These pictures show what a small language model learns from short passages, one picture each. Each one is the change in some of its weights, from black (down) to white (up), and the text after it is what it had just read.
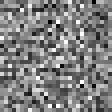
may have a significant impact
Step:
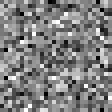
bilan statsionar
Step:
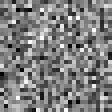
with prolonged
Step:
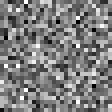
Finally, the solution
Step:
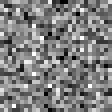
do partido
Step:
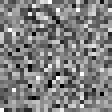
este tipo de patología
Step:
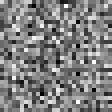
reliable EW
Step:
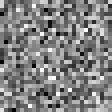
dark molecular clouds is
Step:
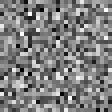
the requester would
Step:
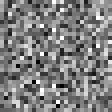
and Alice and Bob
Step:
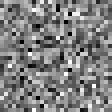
orttirish, ilmiy
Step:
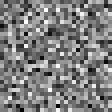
conjugates). The
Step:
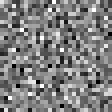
be reconstructed at
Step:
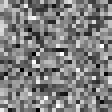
the dipole amplitude and
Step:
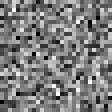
and B bands, for
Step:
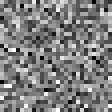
– Inquadramento
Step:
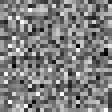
panel. We assumed
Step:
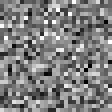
gestor, ao
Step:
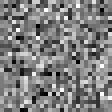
in turn affect
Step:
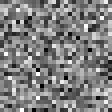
100 Centre Val de
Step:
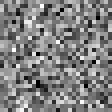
proposed and has shown
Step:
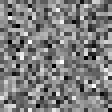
marginal assumption.
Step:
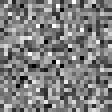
connectivity, and
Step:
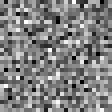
actual pattern may change across
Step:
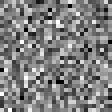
probability of the candidate
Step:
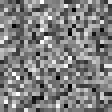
elliptic flow data in
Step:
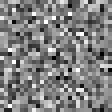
biri bo'lgan
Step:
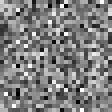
$\tau$ between the
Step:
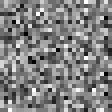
Erkin savdo
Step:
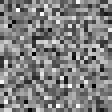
have a message with
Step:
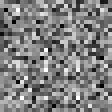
$N$ towards a
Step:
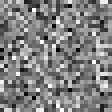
but the statement of
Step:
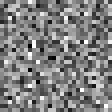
NPR and using lattice
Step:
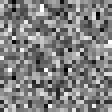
ratios, and to
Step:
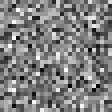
in Section II, and
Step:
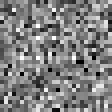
here. Table 3
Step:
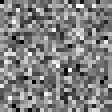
bo‘lib, uni
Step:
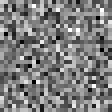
and refer to it as
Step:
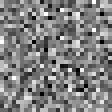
va treninglar
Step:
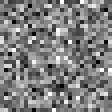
Bu esa bolada
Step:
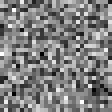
algorithms. We have therefore
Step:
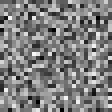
informative prior for the
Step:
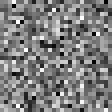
cluster candidates would exhibit
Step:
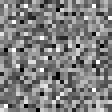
expect that the method works
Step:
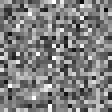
de respiração
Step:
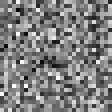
in the first group of
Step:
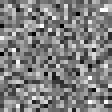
Estado Aragua –
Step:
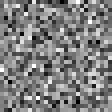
bu hududlarning
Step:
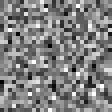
chiral TSC and
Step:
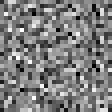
quantum mechanics in which
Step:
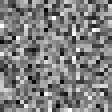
(10 видів
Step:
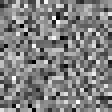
functor and the method
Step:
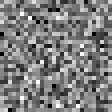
is the frame rate quality
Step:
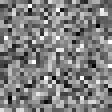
gestores das micro
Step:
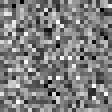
involves a coupling of
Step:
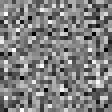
Building on
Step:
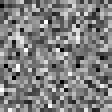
$R$ and
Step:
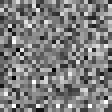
of $\gamma$ during
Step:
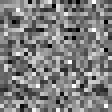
low velocities,
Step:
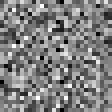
Weber M.
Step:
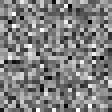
Resonance Region
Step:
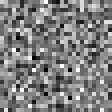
Shunda talabalar
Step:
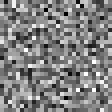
pulses propagating in
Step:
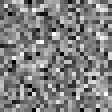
other modes and contributes
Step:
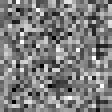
in the higher-order
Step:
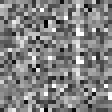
ishlab chiqarish
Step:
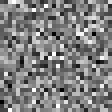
свои характерные
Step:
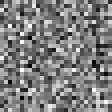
of the law of
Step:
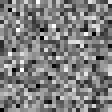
term in STC.
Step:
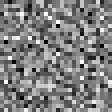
y relajación
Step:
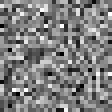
first compute cohomology
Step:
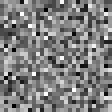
\nu \rho
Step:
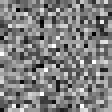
projecting onto a
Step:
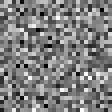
position within organisation
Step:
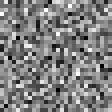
information fournie par
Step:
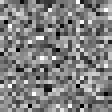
planeta, y
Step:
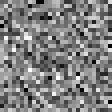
material inside the active
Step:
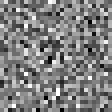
add), and may
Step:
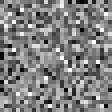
p$ branching ratio
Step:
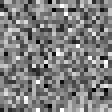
на практиці...»
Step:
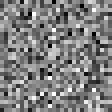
initial differential signal is then
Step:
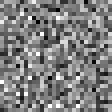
is the number of
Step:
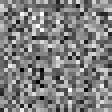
predicting energy resolution under
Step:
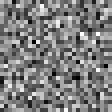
sanitizing application to
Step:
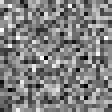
two clouds which are
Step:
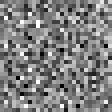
Oracle //
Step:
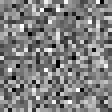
true negatives, and
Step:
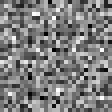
speech features,
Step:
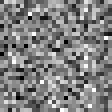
las necesidades y
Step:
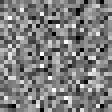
bilish layoqati
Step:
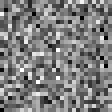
accommodate into
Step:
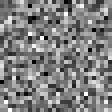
As Figuras 2,
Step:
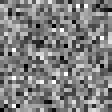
endap darah
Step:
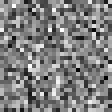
бажариш учун
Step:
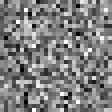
symmetric trilayer
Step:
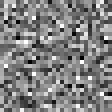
x \right )
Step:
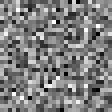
dengan benar sebagai
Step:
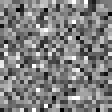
pour se maintenir
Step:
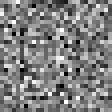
Bu holat xalq
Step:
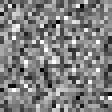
ki pa so
